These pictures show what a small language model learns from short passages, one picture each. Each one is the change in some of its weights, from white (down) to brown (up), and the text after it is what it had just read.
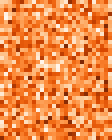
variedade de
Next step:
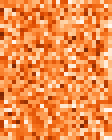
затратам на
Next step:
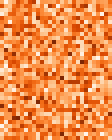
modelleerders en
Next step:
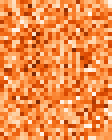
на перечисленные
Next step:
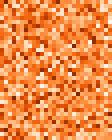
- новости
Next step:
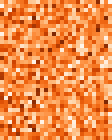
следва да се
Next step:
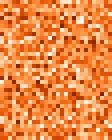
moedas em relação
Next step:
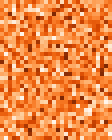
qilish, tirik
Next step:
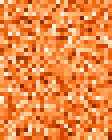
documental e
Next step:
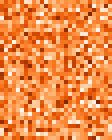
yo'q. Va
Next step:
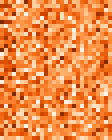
говорит о
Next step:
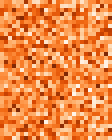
Graphic cost
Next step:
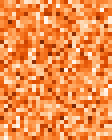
системи, але
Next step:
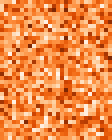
avançada. A
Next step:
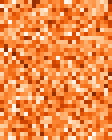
ao conhecimento
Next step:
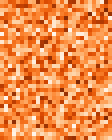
а множество
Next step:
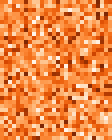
до сучасності;
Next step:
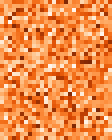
mayalanma və
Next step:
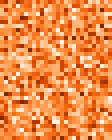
sometió a
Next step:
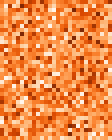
F., Ishayev
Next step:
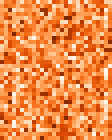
ami que tu ne
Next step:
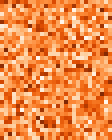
fome” que
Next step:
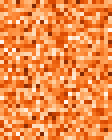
را که
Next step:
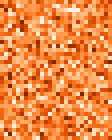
sindirish va
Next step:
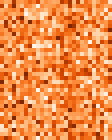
birini tanlab
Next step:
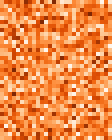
формирует у
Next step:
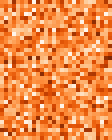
seu caráter.
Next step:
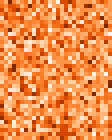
a partir dos dados
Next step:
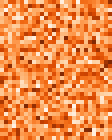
cosas desde la
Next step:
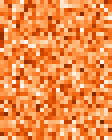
sabe-se que
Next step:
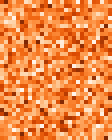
ham cheklashga
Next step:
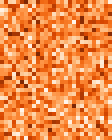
этого мощность
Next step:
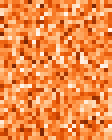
getragen, die
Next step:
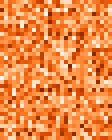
para o Instagram
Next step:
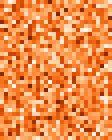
Acesso em:
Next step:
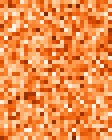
Batu Ampar
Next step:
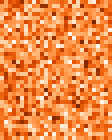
jáne sociallıq
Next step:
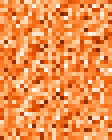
qator qarorlari
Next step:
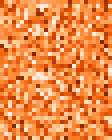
conformaron grupos
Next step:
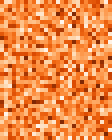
so'ng changchi
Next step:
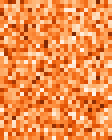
practices by
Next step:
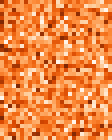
explores modern
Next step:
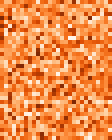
va a unlisi bilan
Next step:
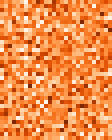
в об'ємі
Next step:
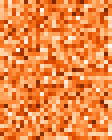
Трудности при
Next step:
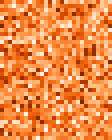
public. Artikel
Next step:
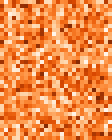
Desa Kuta
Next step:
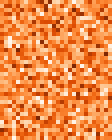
dessa função seria
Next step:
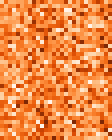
na promoção da
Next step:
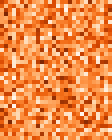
tornando o
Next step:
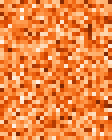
tem sido um ator
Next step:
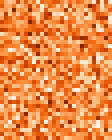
– показатель
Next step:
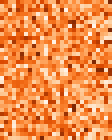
si esta diversidad
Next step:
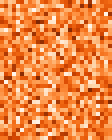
buyuradi. Bu
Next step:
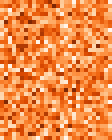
het nieuwe
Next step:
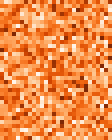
la riflessione
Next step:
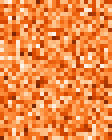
bir tomonlama
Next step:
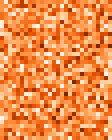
expectativas del
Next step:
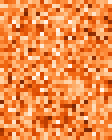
Antika eski
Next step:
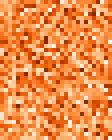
não apenas como
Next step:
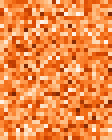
produce the most
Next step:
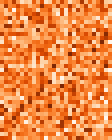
Laut Plate
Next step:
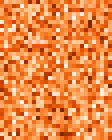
ocorre a
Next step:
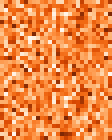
o‘rganish uchun
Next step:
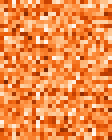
de caña de
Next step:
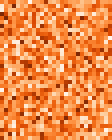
in Huila
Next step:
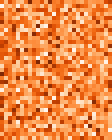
la relación entre la
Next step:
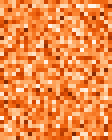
plásticos para
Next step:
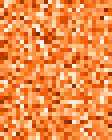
- lo la fe la
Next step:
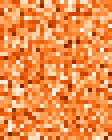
modeli* asosida
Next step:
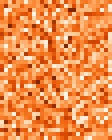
observance of
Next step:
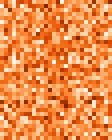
as regras e os
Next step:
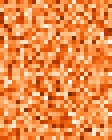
clássicas do
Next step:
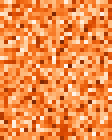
a larger
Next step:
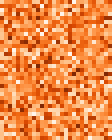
und zwischen
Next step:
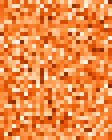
Values 1
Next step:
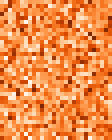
libidinal do
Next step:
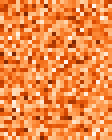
usul ko'proq
